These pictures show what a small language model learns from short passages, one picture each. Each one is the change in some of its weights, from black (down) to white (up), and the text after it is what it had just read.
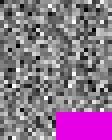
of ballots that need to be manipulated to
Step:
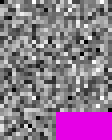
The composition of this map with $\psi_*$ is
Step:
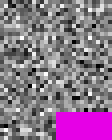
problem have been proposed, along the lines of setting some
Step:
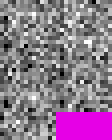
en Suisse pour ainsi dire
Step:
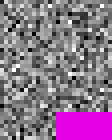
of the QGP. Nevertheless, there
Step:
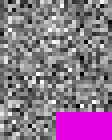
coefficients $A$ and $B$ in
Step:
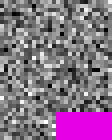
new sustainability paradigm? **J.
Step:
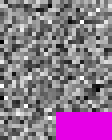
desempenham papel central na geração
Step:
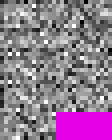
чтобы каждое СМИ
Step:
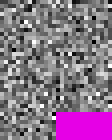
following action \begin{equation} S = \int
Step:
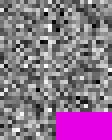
test event function support in time integration methods. It describes the
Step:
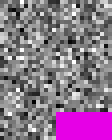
by the integration of less than 1 hour. Thus,
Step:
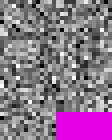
if a user asks FathomGPT to
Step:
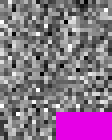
va individual rivojlanish xaritalari tahlil
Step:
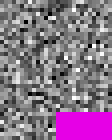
stateful logic is incompatible with
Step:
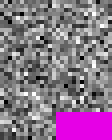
Dans le milieu académique,
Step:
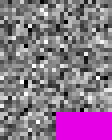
qui n'est bien sûr pas le
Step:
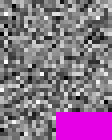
$\nabla$ exponential functions. \begin{theorem}{\rm
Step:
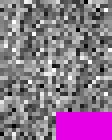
Research New Zealand*, pp.
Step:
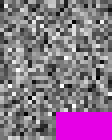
and $\varepsilon$ are Hom-algebra maps, that
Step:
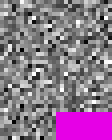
the ``hadronic" $t$-channel
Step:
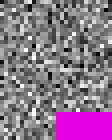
accurate scheme. \begin{table}[ht]
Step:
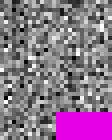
The gauge transformations, curvature and Bianchi identities
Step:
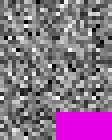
ota-onasining vasiyligidan
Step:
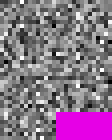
solution $x_1(t)$ of
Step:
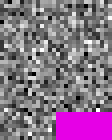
to eliminate accidents and their consequences.
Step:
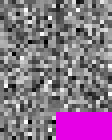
and positive values of $\varepsilon_{3,3}$
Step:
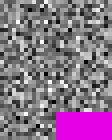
of its disk. We have also examined the relationship
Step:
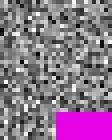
it is not difficult to show that the contribution of the two
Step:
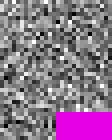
The lower endpoint must be estimated. The position of the
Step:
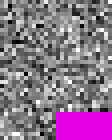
those of the corresponding global index. The resulting sample size
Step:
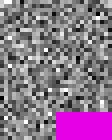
\end{equation} Now $\WAF$ still
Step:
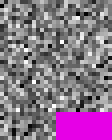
Terim anlamı ise kişinin
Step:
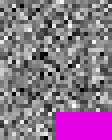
*xunuk* va *qora*
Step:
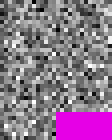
established by applying the interlacing technique to exclude large
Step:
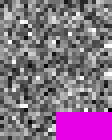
р.) Київ – Олевськ
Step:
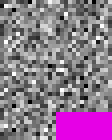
differentiation by integration and thus obtain a formal solution
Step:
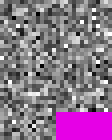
the analysis of recent high $x$ SLAC
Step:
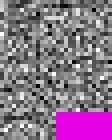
оптических и спектроскопических
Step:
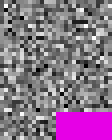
of quartic $D_4$-fields associated
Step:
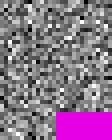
ha realizado un muestreo incidental con
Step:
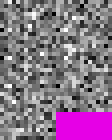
juicio de amparo y cuáles
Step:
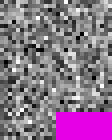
fact that many linear physical theories are mere approximations
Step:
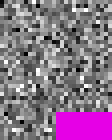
one is propagating to form \textit{a
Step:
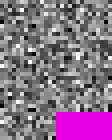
1.Божович Л.И.
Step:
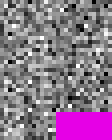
same computational framework. Since the input signals are in the
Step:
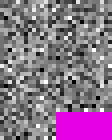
their effort in competition for decreasing it
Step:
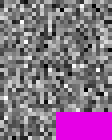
group III monochalcogenide GaSe
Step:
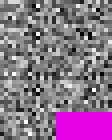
WITTGENSTEIN, L.,
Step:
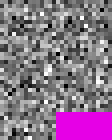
kunda dolzarb ahamiyat kasb
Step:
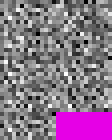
бири сифатида илгари
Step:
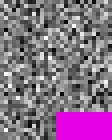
order calculation using the CTEQ2M set of
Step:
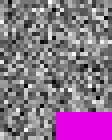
M)}_\fa(M)$ is not finitely
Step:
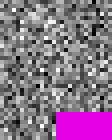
reveals that Black women account for 65%
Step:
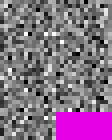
бўлади. Шундай қилиб,
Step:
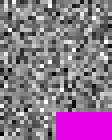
v(t) \geq 0. $$ It follows from
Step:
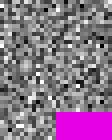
At $d_1$, fluorescence signal was
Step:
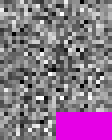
espalham para as bordas da rede,
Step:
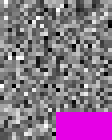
sequence {\em had} $3\times
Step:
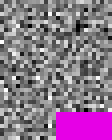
yaratdi. Xususan,
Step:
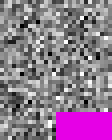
источником информации с давних
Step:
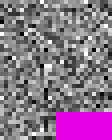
1. Conceptualización: Milagros
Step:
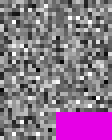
anders, hetgeen o.m.
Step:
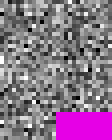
On Integer Partitions, Caps,
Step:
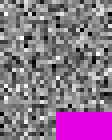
- men berekene vervolgens de
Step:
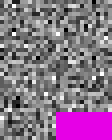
закупочной цены на 5 % на
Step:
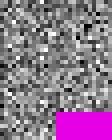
the second-order term remains a deep and interesting open
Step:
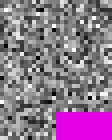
in the $i^{th}$ copy of
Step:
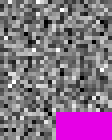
asr davomida fors va tojik
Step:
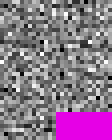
olhar holístico para os envolvidos no
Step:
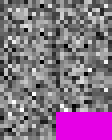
\left( \zeta \left( \mu'
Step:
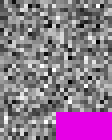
GeV, for example, the total cross sections are
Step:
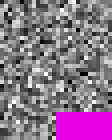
exists a constant $C$ such that for every integer
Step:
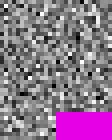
\cite{gs} have fitted the three parameters of
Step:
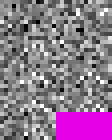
в отношении объектов торговых
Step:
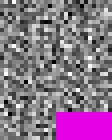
hamda boshqa asosiy vositalarni sotib olish
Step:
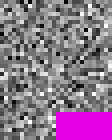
recall \eqref{eq:D} and further consider the
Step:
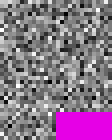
Z) = 0$ over the integers, (use
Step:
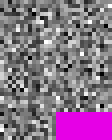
Вересаеву) [8, с.
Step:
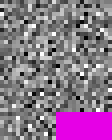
of an automorphic bundle. Combining this with
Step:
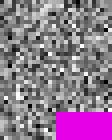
section we give a brief overview of different types of geometric
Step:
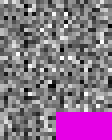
столиці може виконувати
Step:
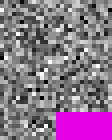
generator belonging to the $\siv$ representation.
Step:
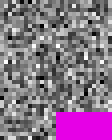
bounds for $v$, as resulting from comparison principles along
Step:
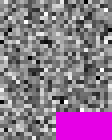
детей нарушения речи
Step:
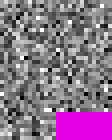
t_1$ is a solution of Eq.
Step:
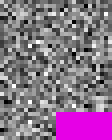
Qwen2-Audio as if it
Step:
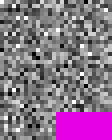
дисциплинах. В
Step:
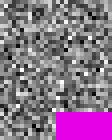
academy of Health Ministry of
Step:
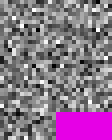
usulda so'rash o'zbeklarning
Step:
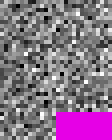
усунути дублювання функцій
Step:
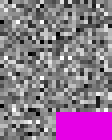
terms and the fourth term represents the diffusion. The
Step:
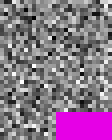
o'rinlar muallif tomonidan qo'llanilgan
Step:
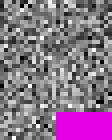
and the Lagrangian density for (anti)kaon
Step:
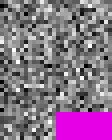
înzestrat omul devine temelia
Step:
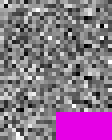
prédictions du modèle et la
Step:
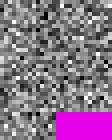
$\xi$ and electron-phonon coupling strength
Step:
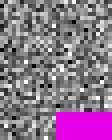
as experiências advindas da prática
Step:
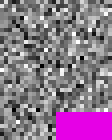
is slightly shifted and a weak shoulder
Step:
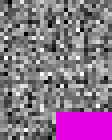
Шляпников: «1) этические
